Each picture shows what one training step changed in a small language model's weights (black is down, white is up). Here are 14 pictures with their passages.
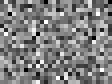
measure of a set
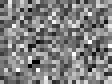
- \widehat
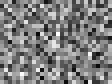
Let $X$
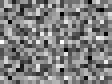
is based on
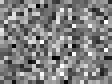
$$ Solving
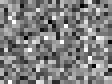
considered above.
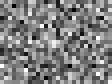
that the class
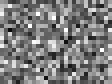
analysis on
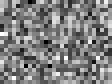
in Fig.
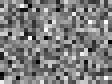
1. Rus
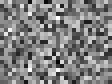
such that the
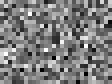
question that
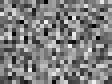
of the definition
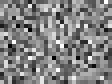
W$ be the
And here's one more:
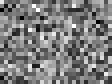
the concept
